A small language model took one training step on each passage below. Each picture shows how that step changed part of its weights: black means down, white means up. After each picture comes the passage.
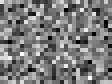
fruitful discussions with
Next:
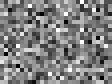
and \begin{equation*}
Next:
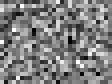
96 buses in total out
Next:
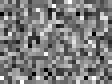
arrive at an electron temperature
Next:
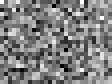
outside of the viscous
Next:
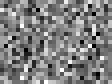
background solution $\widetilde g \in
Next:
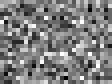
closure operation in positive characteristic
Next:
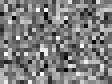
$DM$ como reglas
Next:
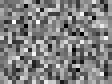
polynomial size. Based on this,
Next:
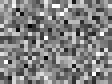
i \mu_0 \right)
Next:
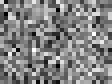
de Vereenigde
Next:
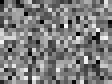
to $l$ satisfying
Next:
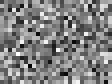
will be concerned with the
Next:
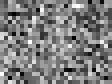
of the field. \ Let
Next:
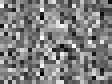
qalbiga qanday
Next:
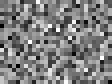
Justificativa A
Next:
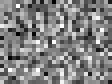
barcha nashrlar
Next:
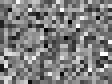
next two sections using the ideas
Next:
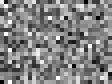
process. This section summarises
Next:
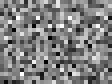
{Guo}}, \bibinfo
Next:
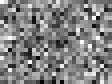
$\rho_B$, charge
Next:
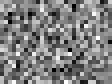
The SNR for each data symbol
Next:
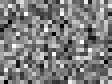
orbits as large as
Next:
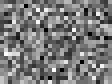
the first principle, using the
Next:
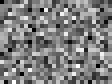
measured on the lattice [5],
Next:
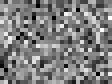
banana type). }
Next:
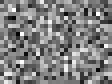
the H$\alpha$ line and
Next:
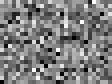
on the test set of the
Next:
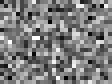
министров РУз
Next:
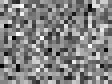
des TV Teufen
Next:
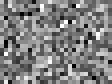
audio recordings of
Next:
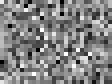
An edge $e$ of a
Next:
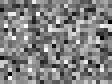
have solutions. If the answer
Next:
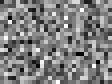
x\mathbf{i}$ for the
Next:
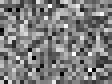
The reflections at the
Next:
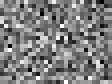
model. When light heats
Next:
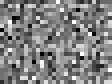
tadqiqot usullari
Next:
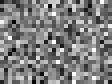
bulk Minkowski
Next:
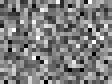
organization of technical
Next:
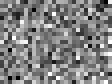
expected to change significantly the
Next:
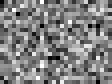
The reddening coefficient,
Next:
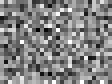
be important in different approaches to the
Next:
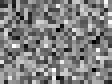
трех условных
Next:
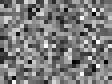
риска, что
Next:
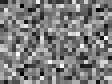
The second term in the right hand side
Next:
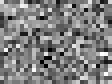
that initially all the modes are
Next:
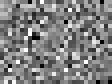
embedded into $E$.
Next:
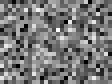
позу трупа,
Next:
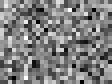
neighborhoods $\cB$ for
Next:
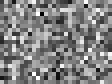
butir, sehingga
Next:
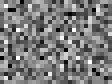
of the finite layer, where by definition
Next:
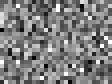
Xodjayeva M.
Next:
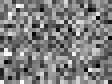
formulae and the resulting linear convergence analysis
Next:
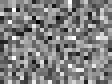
Split allows to place
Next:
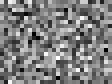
admissible point-groups of
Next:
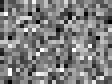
with nonpositive and nonnegative
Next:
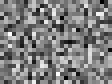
in the field of manipulating
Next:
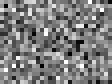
n-1$, which gives terms of
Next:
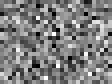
Lett.}\ }\textbf {\bibinfo
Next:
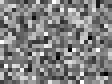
the individual stops guessing.
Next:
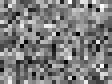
are connected with a single
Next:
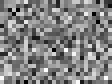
docente, subrayando la
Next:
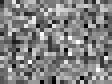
distance to $f$. The
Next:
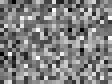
Leucheria salina
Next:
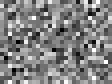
cannot, in general, be solved
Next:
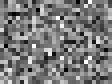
of the standard dynamical equation
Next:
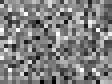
to $F$, which is holomorphic
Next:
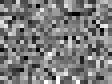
required loss of the hydrogen
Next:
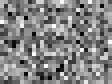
laboratories have shown that gas
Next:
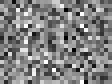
classical implicit function theorem and assumption
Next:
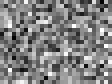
van de bedragen, die
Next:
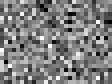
which the CRW interaction is
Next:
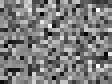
insufficient in the
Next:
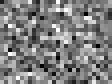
like dwarf galaxies
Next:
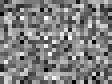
According to Corollary
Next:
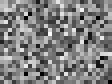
guarantees that the computation
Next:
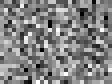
\item $\sigma $ and
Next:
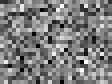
$\xi$ in the following). The
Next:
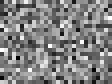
is smeared by a
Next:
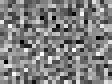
measuring device is used in
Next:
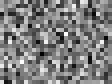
a hard sphere fluid
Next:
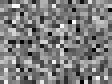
of Theorem \ref{NOS},
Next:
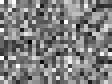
o uso de esteroides
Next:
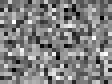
be improved by using the smallest
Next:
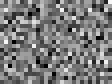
for which it has its values in
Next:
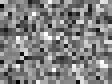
number of neurons.
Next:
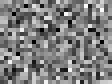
permuted sequence will be very
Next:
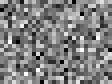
shaxsning ismini
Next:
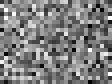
these areas and the rapid
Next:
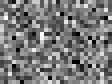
y menos de 300 para
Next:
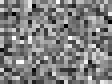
coherent local-oscillator
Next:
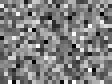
Dios Las consecuencias de
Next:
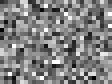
two codimension two orbits
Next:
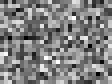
\right] \nonumber \\ &&
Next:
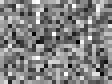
dotsent Kamilova
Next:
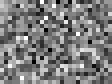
site $i$ and
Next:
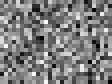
Let $\la$ be a basic
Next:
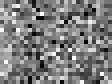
for the test $\hat \psi
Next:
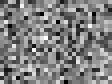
Un pré-test sur
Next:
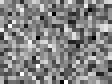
existence and uniqueness of
